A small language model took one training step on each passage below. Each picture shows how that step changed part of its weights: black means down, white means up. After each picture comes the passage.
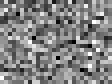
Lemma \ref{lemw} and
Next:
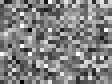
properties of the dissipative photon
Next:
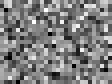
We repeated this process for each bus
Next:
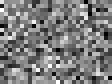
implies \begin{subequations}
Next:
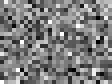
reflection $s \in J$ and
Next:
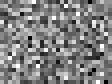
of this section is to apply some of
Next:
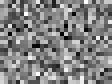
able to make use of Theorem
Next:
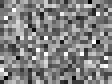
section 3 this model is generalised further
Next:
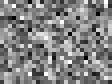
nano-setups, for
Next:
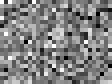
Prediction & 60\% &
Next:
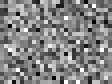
to the conservation of electric charge, whereas
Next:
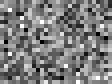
mass can be obtained from eqn
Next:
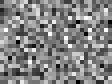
and accelerates its particles across the
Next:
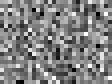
\eqref{Voronoi for
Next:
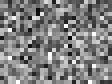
is regular. Notice that a suitable
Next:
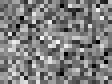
change made to the detrended
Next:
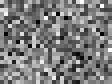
is different from that of the
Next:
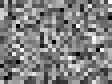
theories are typically dismissed by
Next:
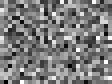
the relative random distributions, as in
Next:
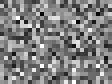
be the number of times we need to
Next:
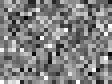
c \to c \bar c$
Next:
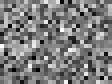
of stellar mass, luminosity, age,
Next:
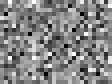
domain, for every fixed $\varepsilon >
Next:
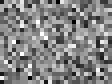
in this paper we consider tempering of
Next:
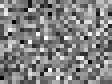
for the modified Macdonald
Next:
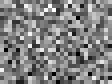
or personal interactions. As seen in
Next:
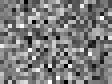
is associated with zero modes of the equations
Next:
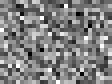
$\mH_w$ the
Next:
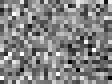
natural, especially in field-theoretical
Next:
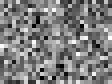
flux function and the entropy conservative
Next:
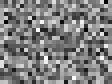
accordingly. The red line in this
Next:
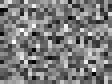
a specific software other than the base
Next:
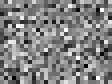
events are Compton events; the rest
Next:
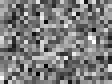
due to the ($\lambda$,
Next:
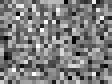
of the impact position. Glancing
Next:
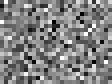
targeting on its own
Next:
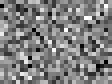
$\text{St}$ the
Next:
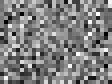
not be on mass shell. If
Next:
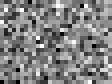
joining $x$ and
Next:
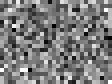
all vertices in $u\x
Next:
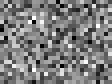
unipotent radical
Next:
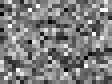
locally differentially private data.
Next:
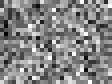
true LO (HO), the
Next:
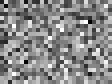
can eliminate the unwanted
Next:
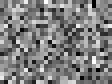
10,000 synthetic paths of length
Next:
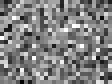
observed earlier for other perovskites
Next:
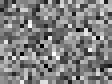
we will sometimes specialise the discussion
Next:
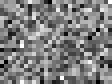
phases obtained by skeletonisation
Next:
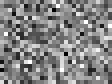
can see that upon annealing
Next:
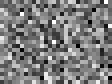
the materials for applications, it is of
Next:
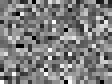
weak equivalence of the nerves of
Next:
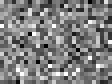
the Academia Sinica
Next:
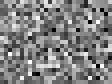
calculations to protoplanet
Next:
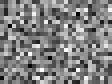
to that of the original multiscale problem
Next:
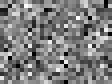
\EE/q$ takes every
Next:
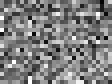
spinor we have \bea
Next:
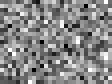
to $\Gamma$)} For every neighborhood
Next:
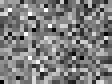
Mamba performs exceptionally well
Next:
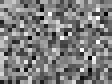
code $\cC$ of length
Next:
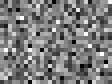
\emph{Haagerup tensor
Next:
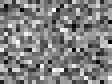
The purple shaded areas in
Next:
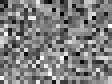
have also proposed an approach that combines
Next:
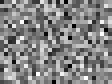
it turns out that the results are no
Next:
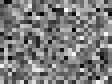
In the context of our work, naturally
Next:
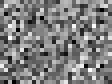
In particular, for any growing function
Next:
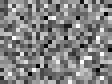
renewable energies or electric vehicle
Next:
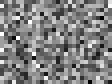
is to be read as the operator associated
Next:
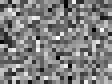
These letters are also appended
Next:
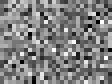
powerful tests for theoretical models of galaxy
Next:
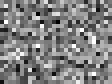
and differential geometry. \newblock {\em
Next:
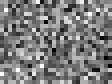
illustrated the prospect of sensing
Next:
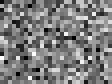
{\it not} in the
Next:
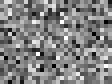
not uniquely determined. Instead, as
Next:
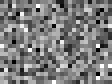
z-pinch that both
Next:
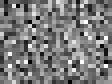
such that $A\equiv
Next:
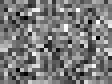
\to B \to C \to
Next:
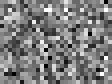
about 50~mas at
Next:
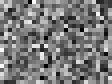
at least a second hot spot
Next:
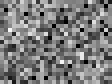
across various systems operating at different
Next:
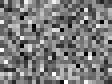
of Karagila's method:
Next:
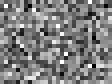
different virial masses and compare it
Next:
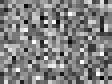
on the previous analysis, we now present
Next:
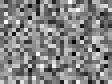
transmissions. This occurs, for
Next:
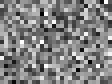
for the condensate initially localized
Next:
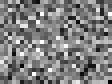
the corresponding stiffness matrix with the
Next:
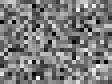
0. \] \end{proposition}
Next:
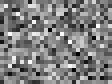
were not grossly deviant from
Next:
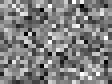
\right),\qquad S_1,
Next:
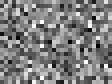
$\nabla H$ is injective, and
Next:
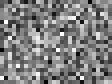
control of the Lorenz equations where
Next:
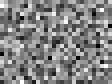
one primes $P_i$
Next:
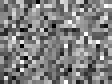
%from the slope of the polynomial fit
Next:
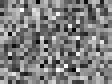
used in methods for first order hyperbolic
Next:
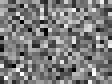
the following notation and conventions:
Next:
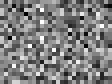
University of Birmingham,
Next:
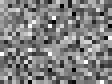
\emph{multiplication} operator
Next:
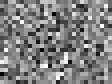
the system. However, with increasing sample
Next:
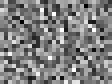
the symmetric statement from the left
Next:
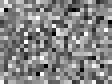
assuming $V_F=V$,
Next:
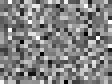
primera edición.
